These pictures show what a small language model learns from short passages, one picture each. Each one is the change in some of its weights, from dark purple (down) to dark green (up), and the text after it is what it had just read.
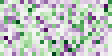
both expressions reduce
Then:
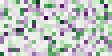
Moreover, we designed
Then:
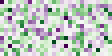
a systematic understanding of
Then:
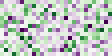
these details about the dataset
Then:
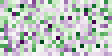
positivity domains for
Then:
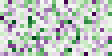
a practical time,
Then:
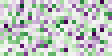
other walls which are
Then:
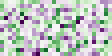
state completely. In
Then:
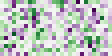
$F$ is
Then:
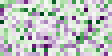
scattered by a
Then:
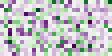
HST images. The
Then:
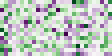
rotated electrons to
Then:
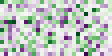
time spent on the
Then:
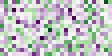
in HAC-style
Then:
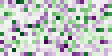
to the theory division
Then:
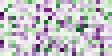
can be described by the
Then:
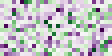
may be different with other
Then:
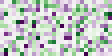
focused on three
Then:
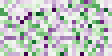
so does ${\cal
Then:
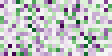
parity symmetry under which
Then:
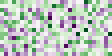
for the second one.}
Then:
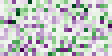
rate smaller that of the
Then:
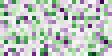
that should raise an
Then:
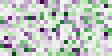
outburst. Figure
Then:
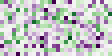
by weighting gaps
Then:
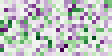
mins for the first
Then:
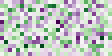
The eight bands
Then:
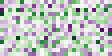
limiting magnitude and angular
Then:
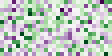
expansion. In the example
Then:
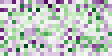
and turn levels
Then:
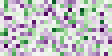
the scattering. The
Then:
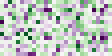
the Office of
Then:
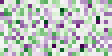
if it's possible to
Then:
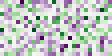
fraction of the gas
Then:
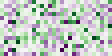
that the relative evidence between
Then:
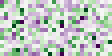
similarly. In three
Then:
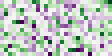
expanded into the
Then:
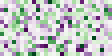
on having the correct
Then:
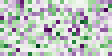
of field galaxies, but
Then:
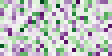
of system periodic
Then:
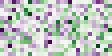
speed up the calculation,
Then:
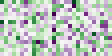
agent to infer
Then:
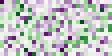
We focus on the case
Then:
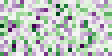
is now elected in
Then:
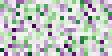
the dimensions of phaseless
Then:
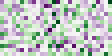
chain versions. This
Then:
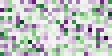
considered in the present section
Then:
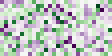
in this paper. Section
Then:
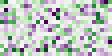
still important issues
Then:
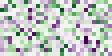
from minijet
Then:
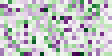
When $Q$ approaches
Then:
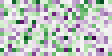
confirmed the accuracy of
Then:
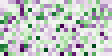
galaxies in the correct redshift
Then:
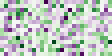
matrix and the exponential
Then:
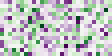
metallicity, over a
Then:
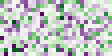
more tentative lower
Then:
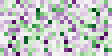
the RbNH
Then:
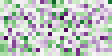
integrations. All
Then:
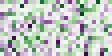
the appropriate
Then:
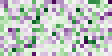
is bounded above and
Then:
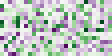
We also fitted the
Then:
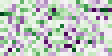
Occurring in
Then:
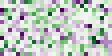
temperature of our spectral line
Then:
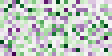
d$, then we
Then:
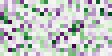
check item).
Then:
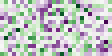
tensions, then
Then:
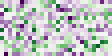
branching ratio for
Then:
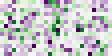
predict with good accuracy
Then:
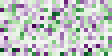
counting rule in
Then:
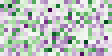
we will see in the
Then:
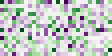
for intermediate magnetic field
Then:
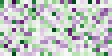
mean. }, we
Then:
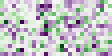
algorithm based on extended
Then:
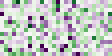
converge to the exact
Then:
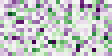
computer science
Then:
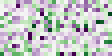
as frequently as
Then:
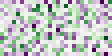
dimension, unless in
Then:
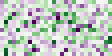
to improving \\
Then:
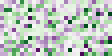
equilibrium. Detailed
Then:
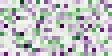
of effective indirect
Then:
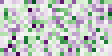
the Zintl
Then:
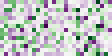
for a FPI
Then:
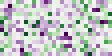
vortex system on
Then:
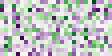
wavefunction of width
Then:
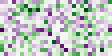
identify all of the
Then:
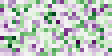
Optimization of
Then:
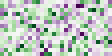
parameters.} The initialization
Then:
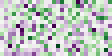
The annals of
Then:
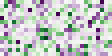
can be supplemented
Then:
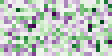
the reddening
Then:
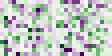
formation rate of $ 3
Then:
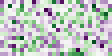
two sections, first for
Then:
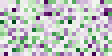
and its applications in
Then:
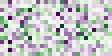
hybrid pattern
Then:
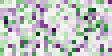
presents a significant
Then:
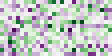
switches into the
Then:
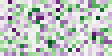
needs a rather
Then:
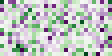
magnetic fields. As magnetic
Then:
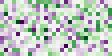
We checked the
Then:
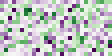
studied the cases for
